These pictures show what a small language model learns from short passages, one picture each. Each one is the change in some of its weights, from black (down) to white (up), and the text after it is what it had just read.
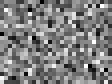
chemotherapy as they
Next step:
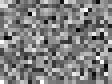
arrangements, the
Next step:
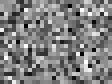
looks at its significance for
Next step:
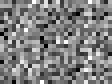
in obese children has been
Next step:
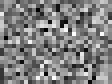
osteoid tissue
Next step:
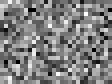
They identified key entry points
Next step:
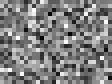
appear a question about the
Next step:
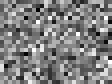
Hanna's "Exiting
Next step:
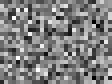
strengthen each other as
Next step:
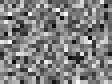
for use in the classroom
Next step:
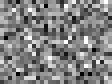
paper; book or literature
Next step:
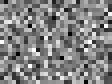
up being told a man
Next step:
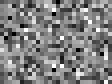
gas in a suitable
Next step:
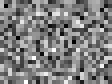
Mucoadhesion can be
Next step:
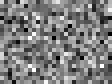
per 100 grams of
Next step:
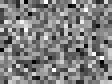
should be unconnected to the
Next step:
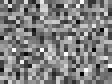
correlator demonstrator as
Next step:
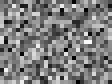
the responding countries: 11
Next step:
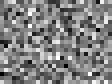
both rearing years, as we
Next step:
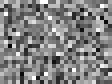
high-risk patients,
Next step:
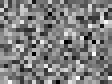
white precipitate
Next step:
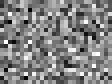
this benefit occurs with
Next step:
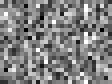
regulatory and institutional
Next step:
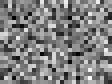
billet relative to the step
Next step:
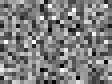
to ensure data integrity,
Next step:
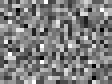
metals from corrosion. The
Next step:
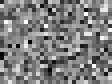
The administration will then have
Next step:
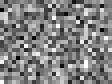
idea of battery health,
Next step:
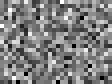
aesthetic and functional
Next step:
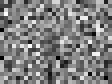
Department Store. The
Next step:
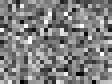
a close study of this
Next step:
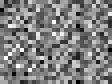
the efficiency of the system for
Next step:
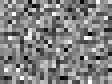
strong supportive system.
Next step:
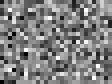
an experiment is needed to
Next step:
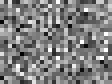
to: 1) provide the European
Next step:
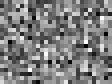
future of digital revolution in
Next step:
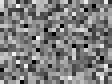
Unico-GUI test
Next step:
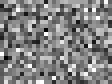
fever, cough, sore
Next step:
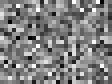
stylometry can be helpful
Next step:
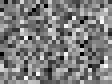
Influence of liquid
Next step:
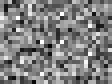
countries. Therefore, with all possible
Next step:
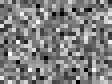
findings associated with right sided
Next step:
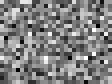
work capacity.[4,
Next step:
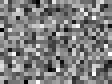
An Introduction using R.
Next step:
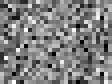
that: - each polyadic
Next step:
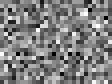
the self-selected nature
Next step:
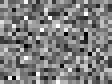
methods of DNA extraction.
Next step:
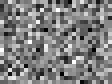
rising discomfort,
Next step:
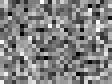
twice that of the
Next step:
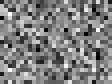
sequentially produces
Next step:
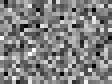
officer or law
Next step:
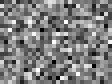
RAN architectures to
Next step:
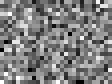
be used to answer research
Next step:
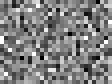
are required. However, this project
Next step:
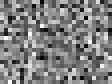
particularly strong for cerebral
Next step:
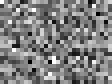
(Support vector
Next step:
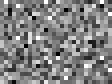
conducting the research, the
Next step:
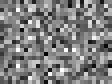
from limited awareness
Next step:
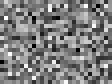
nevertheless at the
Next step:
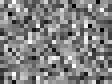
evaluate the clinical response
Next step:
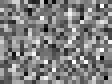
strength and control,
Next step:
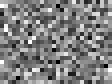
3 Criteria for the
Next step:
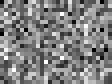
deeper understanding and
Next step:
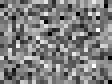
an elastomeric
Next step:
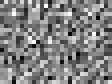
on data use and data systems
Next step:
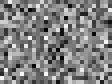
is crucial to reduce
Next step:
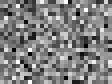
decline tasting. This was
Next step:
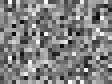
and use them for a comparative
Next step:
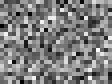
in the polyphonic
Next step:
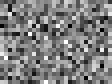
significantly. Turn around process
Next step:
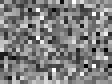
(Rafi et al.
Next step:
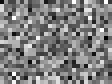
altered. Note that Z
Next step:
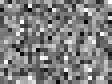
and neurologic
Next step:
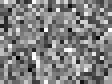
allowing them to uncover
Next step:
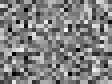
- a tour de force -
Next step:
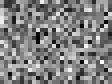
unique anatomical and
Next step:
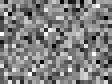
taxon has no host
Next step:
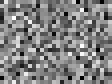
the built environment. CDW
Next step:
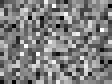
European fauna and one
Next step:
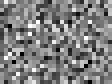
contrast to the placing
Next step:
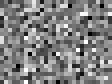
approval of the county and
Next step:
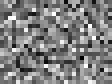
building permits Provide
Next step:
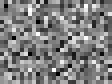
development strategies to improve the
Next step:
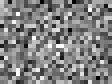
VariationNET boosted
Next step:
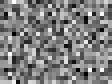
is expected to surpass its
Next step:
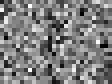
Opportunity for
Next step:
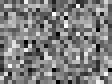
proposed antenna is shown in
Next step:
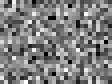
in a virtual environment where
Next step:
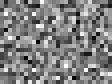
food stored at room
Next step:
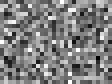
this, suffering was
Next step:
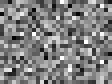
for envisioning and
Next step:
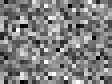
many attempts to develop
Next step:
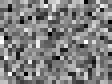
Article: Asad,
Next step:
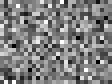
at TAS-I
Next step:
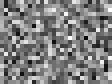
of lysine,
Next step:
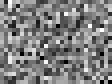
in numbers) and a
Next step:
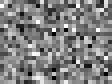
obtained mixture was
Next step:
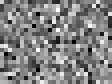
the effect of varied tax
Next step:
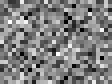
the sum of annual
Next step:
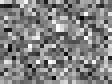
severity of infections of the
